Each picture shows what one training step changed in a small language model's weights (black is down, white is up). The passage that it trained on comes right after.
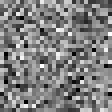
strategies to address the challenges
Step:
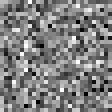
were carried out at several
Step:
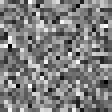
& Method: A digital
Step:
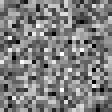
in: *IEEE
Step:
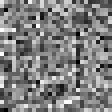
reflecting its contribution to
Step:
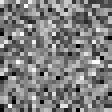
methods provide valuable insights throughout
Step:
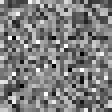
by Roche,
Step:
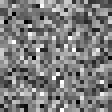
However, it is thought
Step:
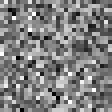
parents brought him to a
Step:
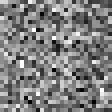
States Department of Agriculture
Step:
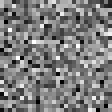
Therefore, mothers need to
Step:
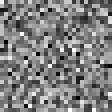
address these challenges.
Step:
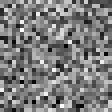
not enforce spatial
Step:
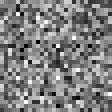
performance relationships, which
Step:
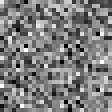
in competitive balance to
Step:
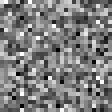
an ethno medicine
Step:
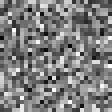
spaces with access to helpful
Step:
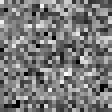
Diffusion from initial point
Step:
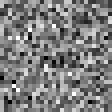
the product, since the
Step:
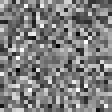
protein receptor targets
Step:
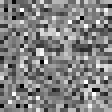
[b] Contribution
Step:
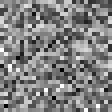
Interconnection to other
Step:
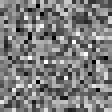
seed, and others will
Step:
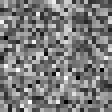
Edition, Pp
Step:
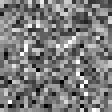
burned at
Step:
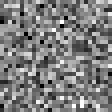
million soums were
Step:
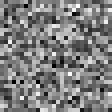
the options for its
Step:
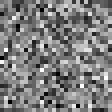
of four replications.
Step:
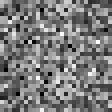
of international economic cooperation
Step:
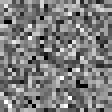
All figures appear as
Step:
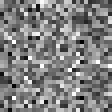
extraction methodologies. In
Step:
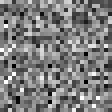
B C, Wells
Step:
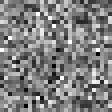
vera* gel
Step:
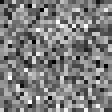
squamous cell
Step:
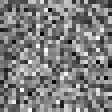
form pores -
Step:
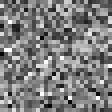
function" of expert
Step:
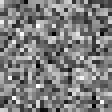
in woody crops are
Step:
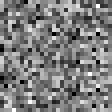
in section 1, section
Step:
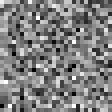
decode URLs
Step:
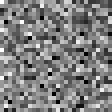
According to the International Technology
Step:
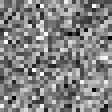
and reference** →
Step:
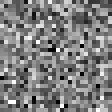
Tchombe and
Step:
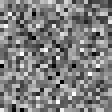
small group work, use
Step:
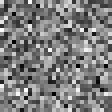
employed this corpus,
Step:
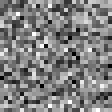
with them. At the
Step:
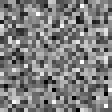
to comply with health
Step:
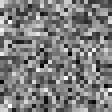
share of food production companies
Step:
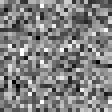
genetic structure and diversity in
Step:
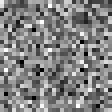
through the WP1
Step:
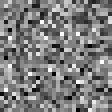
Group 1 and Group 2
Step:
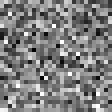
the second admission,
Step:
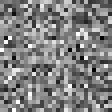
*G Chir*
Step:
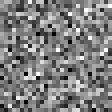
were shown to predate
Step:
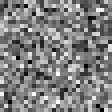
major. Figure 4:
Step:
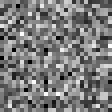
direct implications for human
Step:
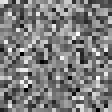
a classifier for supervised
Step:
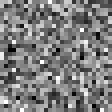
TRAINING OF
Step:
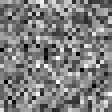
these things – but we
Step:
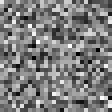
The object of research is
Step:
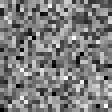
use, depth of
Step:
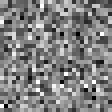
But inappropriate
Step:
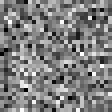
as follows: -
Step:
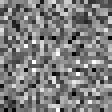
market participants, including
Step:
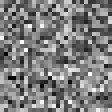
complex was established with the
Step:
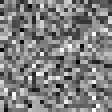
signs and symptoms. Among
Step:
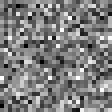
forget that the project
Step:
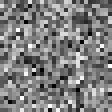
exists inside the two
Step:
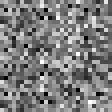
Figure 4 Figure 5 Figure
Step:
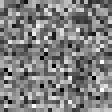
in the context of the
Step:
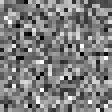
as natural and climatic
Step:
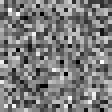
that in large part
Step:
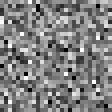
are too many challenges to
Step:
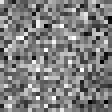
(4) an expression
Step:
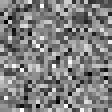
ranged between 11-70
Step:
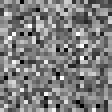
infiltrates in
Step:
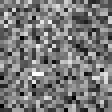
consisted of five items
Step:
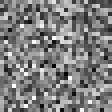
tradition continued, under
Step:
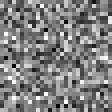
and 2D grating
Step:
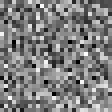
and a melt flow
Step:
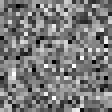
for non-native
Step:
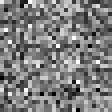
literature section, a
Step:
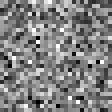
human action when document analysis
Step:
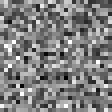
They are essential as long
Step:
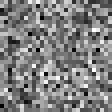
parties. It recommends
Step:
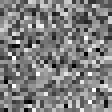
codes, and attempt
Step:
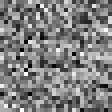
and Life, March
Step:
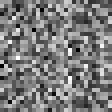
of the learner is
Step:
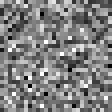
business opportunities. Type of
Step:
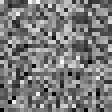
by the end of
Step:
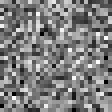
life will be a
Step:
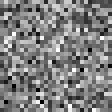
facilitates improved interaction between
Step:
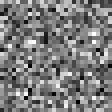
include psychological pain, psychological
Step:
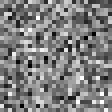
turn away and automatically
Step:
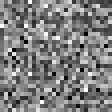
4 5 Plasma
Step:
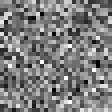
course and degree of functional
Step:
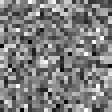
decades providing valuable data for
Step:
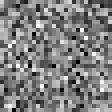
in bones,
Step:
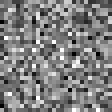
density could not be
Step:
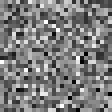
novel feature representation for prediction
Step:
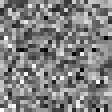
to finish. In
